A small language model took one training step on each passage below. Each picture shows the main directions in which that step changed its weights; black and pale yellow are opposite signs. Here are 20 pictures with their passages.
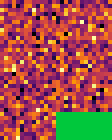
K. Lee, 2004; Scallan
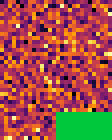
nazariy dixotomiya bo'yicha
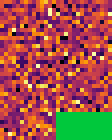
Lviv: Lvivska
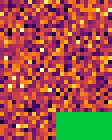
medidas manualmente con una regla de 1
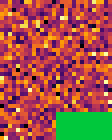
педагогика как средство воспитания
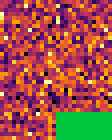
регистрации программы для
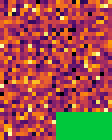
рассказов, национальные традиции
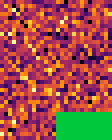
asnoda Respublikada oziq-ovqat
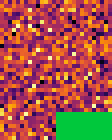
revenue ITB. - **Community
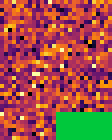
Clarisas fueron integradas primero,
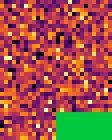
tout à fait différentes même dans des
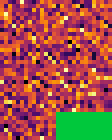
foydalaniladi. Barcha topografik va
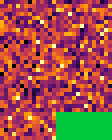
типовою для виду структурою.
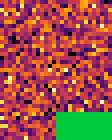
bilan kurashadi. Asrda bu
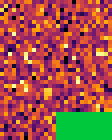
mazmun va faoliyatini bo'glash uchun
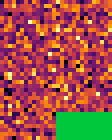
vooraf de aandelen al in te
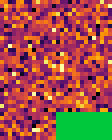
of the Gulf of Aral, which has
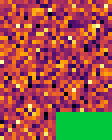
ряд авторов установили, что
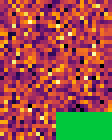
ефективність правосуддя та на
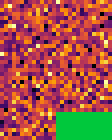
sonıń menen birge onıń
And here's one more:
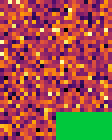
autores declaran que no existe conflicto
